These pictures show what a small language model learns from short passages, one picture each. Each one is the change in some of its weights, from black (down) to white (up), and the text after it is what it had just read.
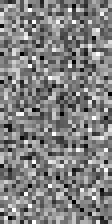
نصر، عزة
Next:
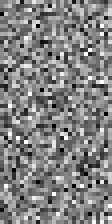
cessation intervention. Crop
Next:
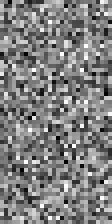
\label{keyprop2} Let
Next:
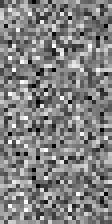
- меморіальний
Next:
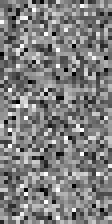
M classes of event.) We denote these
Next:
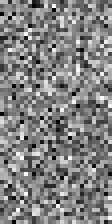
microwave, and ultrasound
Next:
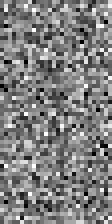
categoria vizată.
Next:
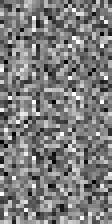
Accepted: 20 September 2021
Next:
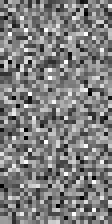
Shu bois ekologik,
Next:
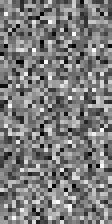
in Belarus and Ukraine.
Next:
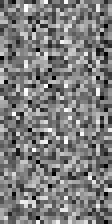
, «Первенец
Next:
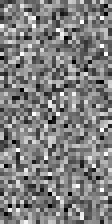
you to concentrate or remember
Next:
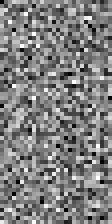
water and light, as well as cause
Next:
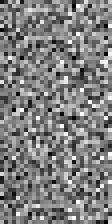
approach was employed to account for changes in
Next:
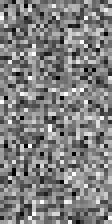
Regional de Educación Superior
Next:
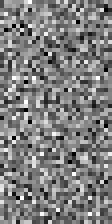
V_h^k$ \EndIf
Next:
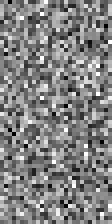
образ людей того
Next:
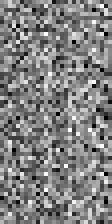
visuelle en action numérique.
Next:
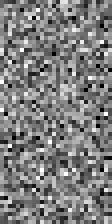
the two components of the far-field
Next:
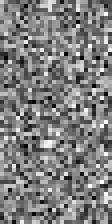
subacute tip triangular to
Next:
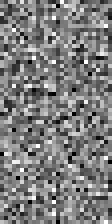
maakt, ongeacht het
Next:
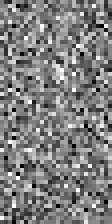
Do systems assign gender in a way
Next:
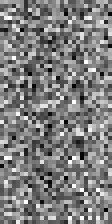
com o intuito de reduzir
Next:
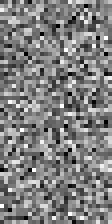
and the image $Y$ of $\Im
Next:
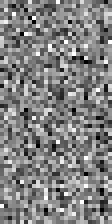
zadrževali doma.
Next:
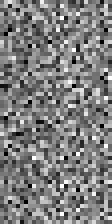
maestría, ya que los
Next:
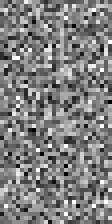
choose an existing list or create a
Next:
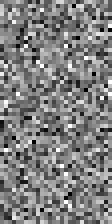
\] is an isomorphism. Composing
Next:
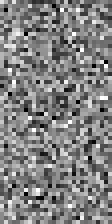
possible l'élève à
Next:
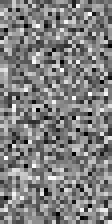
as high range States middle range
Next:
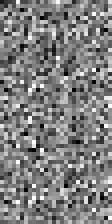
la historia de la creación de
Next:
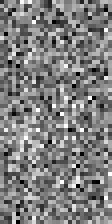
Site-directed spin
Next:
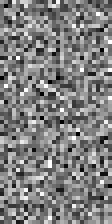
incorporate a vaccinated
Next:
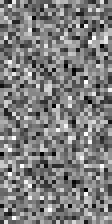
establish new pointwise characterizations of
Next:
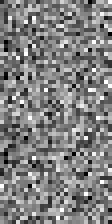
in accordance with goals, areas,
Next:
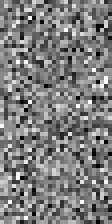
*Always Already Computational:
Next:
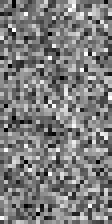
the regional field, a low pass
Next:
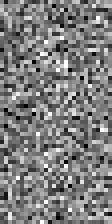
in a previous encounter. Q:
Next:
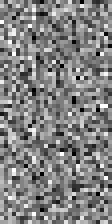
ont été analysées à
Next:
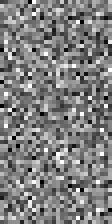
up and step down chopper.
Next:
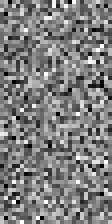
align=outside, legend
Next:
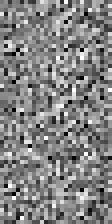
лет). Однако
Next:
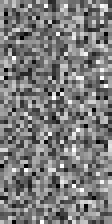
potential future European catfish anglers
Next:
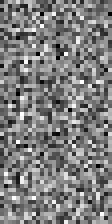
alsmede over activiteiten van
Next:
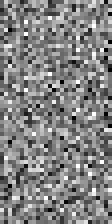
possess wide variety of biological
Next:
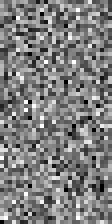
\lra X$ such that $\kappa
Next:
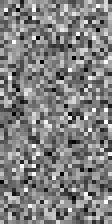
to something sufficiently close to
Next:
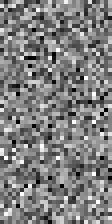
be the matrix obtained by replacing column
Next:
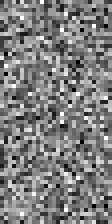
is 18, the largest is 273
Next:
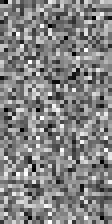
in $U$, there exists a bounded holomorphic
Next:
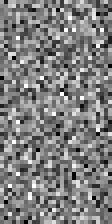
Finally, we introduce a Hopf
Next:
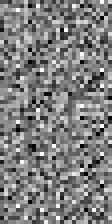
нақас чиқарганда
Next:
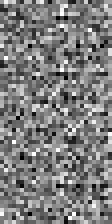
referred to as $\lambda$) used to
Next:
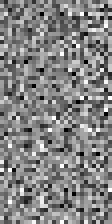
an infinite linear combination. However
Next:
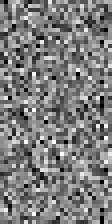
del río alto Patía se
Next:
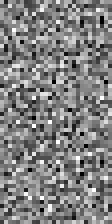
shall show that the regular representations of
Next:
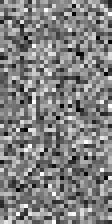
of applying $t$-disintegration
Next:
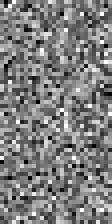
More generally, the following proposition
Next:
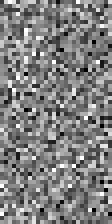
verschiedene Aspekte im
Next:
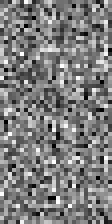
farqli ravishda
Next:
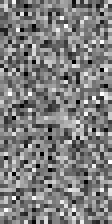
la principal etapa de formación de
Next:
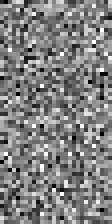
as rational functions in $x_2$
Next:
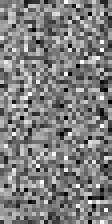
vs BPB improvement (no
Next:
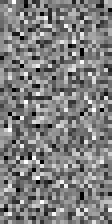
measures and compares frequencies,
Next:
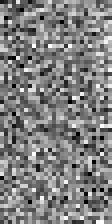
the model and configuration should be
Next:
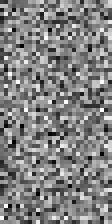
of Pedagogical Sciences, Professor
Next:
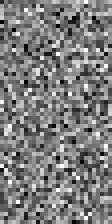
$m \geq 1$, applied to
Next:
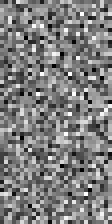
the organization in customer
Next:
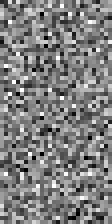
that an $s$-clique is
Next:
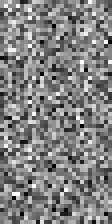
recreation of the population on recreational
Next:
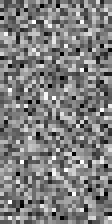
the effect of Tehsil,
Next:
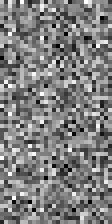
A \not = \emptyset$ for some
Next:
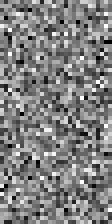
\begin{abstract} Departing from
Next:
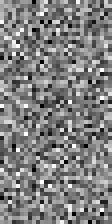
chiqildi. Unda
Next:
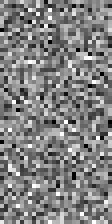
binomial coefficients. In particular, we
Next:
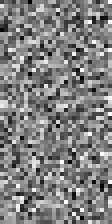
and let $\beta$ be as constructed
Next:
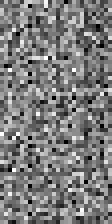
ma’nolar Kelajakda
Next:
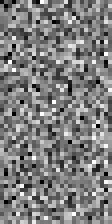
Acesso em: 29 de maio
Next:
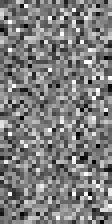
that the new electrical networks must work
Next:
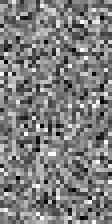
\alpha\beta(a) =
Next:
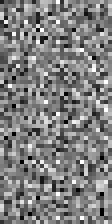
діяльності та
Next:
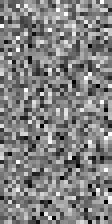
$\uplus$. Otherwise, when
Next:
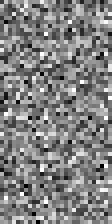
trichloroacetic acid,
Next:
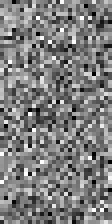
= the log-likelihood value of
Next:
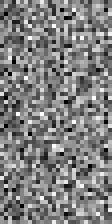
quality, assessment system, competency-based
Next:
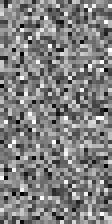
22: Best packing for N
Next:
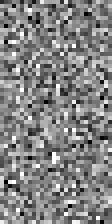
мангров на больших
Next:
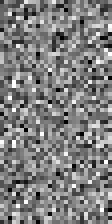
still be non-isotopic even if
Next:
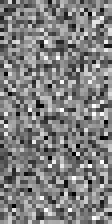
of 87,9% against
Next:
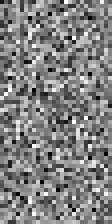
биодоступность *in
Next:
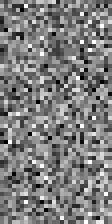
in 1959 as the second classical university
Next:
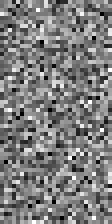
vector of the carrier body in the
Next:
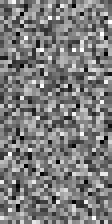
the best approach to influence the school context
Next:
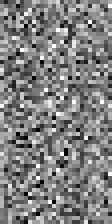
do surdo em constituir
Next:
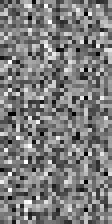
Abstract Leiomyomas are common
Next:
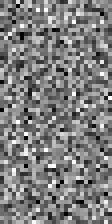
this study is driven by the increasing
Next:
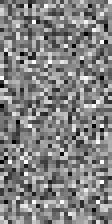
by definition. Notice that not every group satisfies
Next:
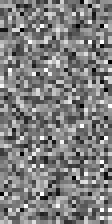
semigoup is not used in the
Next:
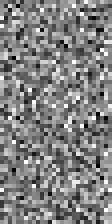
\begin{abstract} Significant
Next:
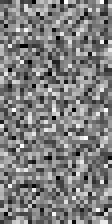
ним визначений
